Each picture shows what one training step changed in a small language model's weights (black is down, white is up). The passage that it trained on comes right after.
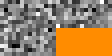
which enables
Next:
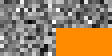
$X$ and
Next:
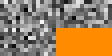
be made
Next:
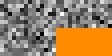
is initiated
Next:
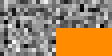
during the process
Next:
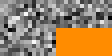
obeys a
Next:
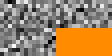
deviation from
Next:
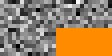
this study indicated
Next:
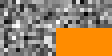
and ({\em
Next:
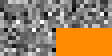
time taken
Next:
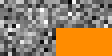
subloop of
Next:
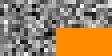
edges like this
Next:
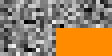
$\lambda$ with
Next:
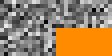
in style.
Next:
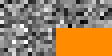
increase is
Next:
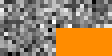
polynomials are given
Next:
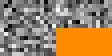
normal, it
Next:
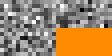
deal with a
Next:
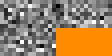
of the project
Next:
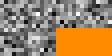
we may analyze
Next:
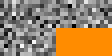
data. -
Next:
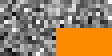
L,\mathcal R
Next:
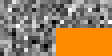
to help
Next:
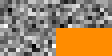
been studied since
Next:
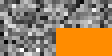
at the following:
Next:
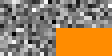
anything that
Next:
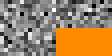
may offer
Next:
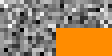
by Baron
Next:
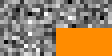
\indent For the
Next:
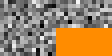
For this, the
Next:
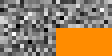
proving norm
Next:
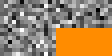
$$ \noindent For
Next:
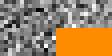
a number of other
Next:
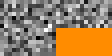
was performed.
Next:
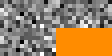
QOL between
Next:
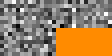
vertices and
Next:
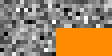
$G$ to
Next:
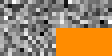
provides a
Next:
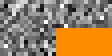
to solve the
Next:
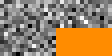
least one
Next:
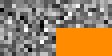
come from the
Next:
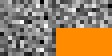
the set of the
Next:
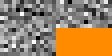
B \in
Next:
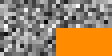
comme on le
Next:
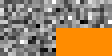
map $\ol
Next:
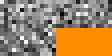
property of
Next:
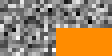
The results are shown
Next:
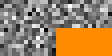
were selected
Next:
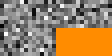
this reason
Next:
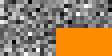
study of the
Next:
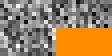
also make a
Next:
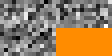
and edited
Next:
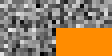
develop a support system
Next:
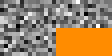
proving that
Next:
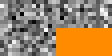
and proactive
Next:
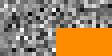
$ the closure
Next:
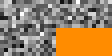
we define \[
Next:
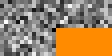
from t_1
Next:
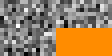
solutions as the
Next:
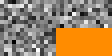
used for the research
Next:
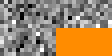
multiplicity of
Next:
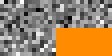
a gradual
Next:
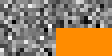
of the above,
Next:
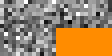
distribution of the random
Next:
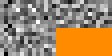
observe two
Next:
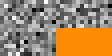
the expiration
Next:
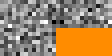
the domain contained
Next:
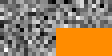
There is an
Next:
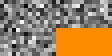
or a gap
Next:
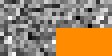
this function can be
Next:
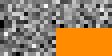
least 2
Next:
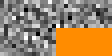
Se tiene
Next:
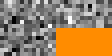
a tree,
